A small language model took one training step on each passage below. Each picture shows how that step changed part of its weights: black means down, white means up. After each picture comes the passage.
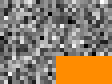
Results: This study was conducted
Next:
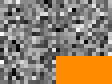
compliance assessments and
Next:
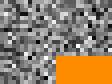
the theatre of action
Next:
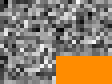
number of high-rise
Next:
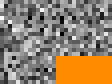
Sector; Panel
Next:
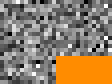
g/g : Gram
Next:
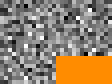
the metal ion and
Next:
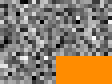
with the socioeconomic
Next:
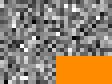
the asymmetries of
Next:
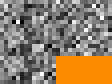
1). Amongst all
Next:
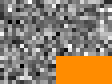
along this trajectory results
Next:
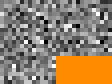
drivers of tourism.
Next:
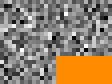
medians \pm
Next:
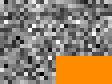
10]. Couples of
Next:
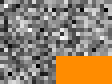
education date back to the
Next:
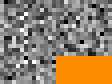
computing. In this
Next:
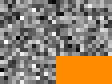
its Relationship to
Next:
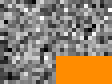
Configuration for
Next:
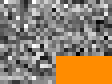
Animal welfare
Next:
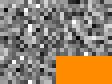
was about ± 0.1
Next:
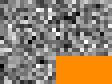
The improvement effect as a result
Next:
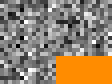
percent per annum for
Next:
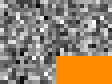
Federal Trade
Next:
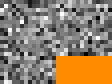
definition of Mediterranean
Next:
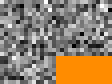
P_{max} \in
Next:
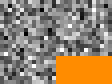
pasta differ significantly
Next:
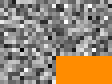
Singh (United
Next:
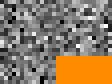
the Central Balkans
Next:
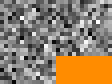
the mating surface at only
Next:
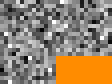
from the above finite volume
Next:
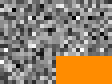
extracted the dreams
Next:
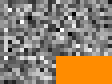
It dyes wool
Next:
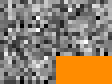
work because Globalization
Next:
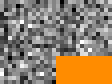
loss is 1.5
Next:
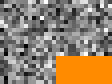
questionnaire was distributed and collected
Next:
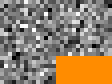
excellence throughout his life
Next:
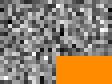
K, gaseous
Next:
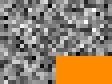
was triggered without
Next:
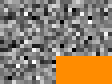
later combined. In addition,
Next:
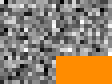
efficiency in adaptive reuse
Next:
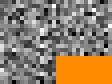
more likely to choose science
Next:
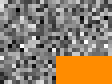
the heart cycle is a
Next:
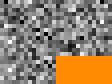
measures surrounding the
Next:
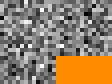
– Yes ↳
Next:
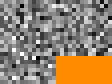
and disposition in the
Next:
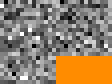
samples, a small peak at
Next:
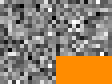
selection P_{out}
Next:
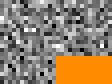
is not an issue in this
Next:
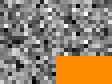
on the SMS definition of
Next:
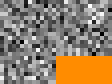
metabolized in the
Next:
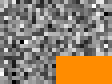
amplitude against
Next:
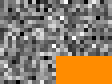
EA in your company?
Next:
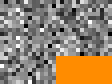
during the ACS
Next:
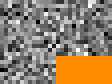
schemes to engage
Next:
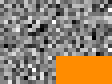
in USV and its path
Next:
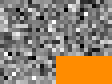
of the set-up is
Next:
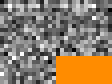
RIPASA score has
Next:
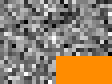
developing countries the rural
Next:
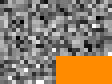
of learning formal methods,
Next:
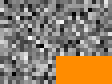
shoot of the B30
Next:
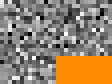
extensive contributions in these
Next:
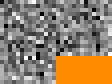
large quantity of water in
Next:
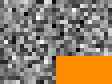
PAH Plantain
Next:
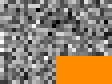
brain, heart, and
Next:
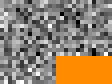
there is a risk of
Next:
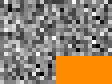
of Agriculture of the
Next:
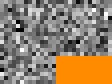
scientific evidence to initiate clinical
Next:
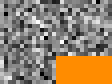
than *Gmelina
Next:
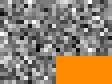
mineral additives of
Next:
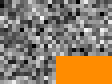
evidence on each technique's
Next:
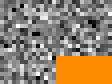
(POD), decrease
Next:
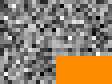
Abstract: Modern
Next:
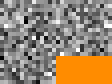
- The server will be
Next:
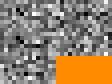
provided in the trough.
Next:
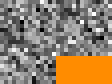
for further discussion on the
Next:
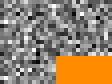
by FISCHER
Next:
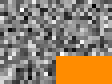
method proved to be more
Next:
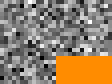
mud was found to increase
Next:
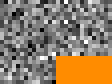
interactive methods, and a
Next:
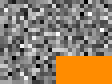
floor, the traditional
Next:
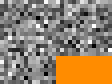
really functioned,
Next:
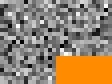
highly cationic N1
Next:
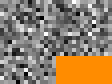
For example, delivery of
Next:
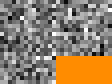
the conditions of study.
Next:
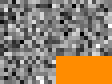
half-lives allow them
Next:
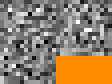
be resolved within its
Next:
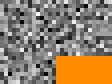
of contributions made to the
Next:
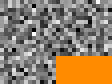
are evaluated. If an
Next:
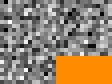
higher voltage deviation,
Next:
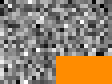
and quantify the mechanisms
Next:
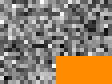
procedure is not necessary due
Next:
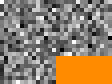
software maintenance -
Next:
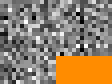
largest segment of a
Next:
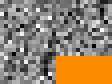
effectively with elected
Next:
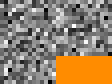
precise mapping of data is
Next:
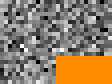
the assignments given and
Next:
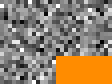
various medical imaging techniques were
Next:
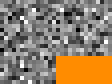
the exact message
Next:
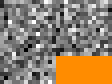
CSA finalized 8
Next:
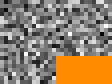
and crystal examination should
